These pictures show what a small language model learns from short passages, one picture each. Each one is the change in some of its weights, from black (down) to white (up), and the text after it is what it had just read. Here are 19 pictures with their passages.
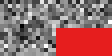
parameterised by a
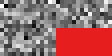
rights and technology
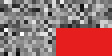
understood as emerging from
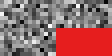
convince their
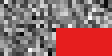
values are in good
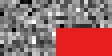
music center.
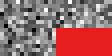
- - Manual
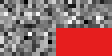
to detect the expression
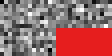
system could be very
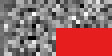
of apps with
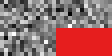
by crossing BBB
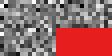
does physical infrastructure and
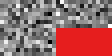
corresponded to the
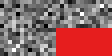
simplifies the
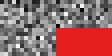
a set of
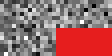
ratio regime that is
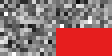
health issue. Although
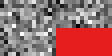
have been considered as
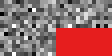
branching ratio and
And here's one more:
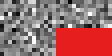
typical scattering energies has
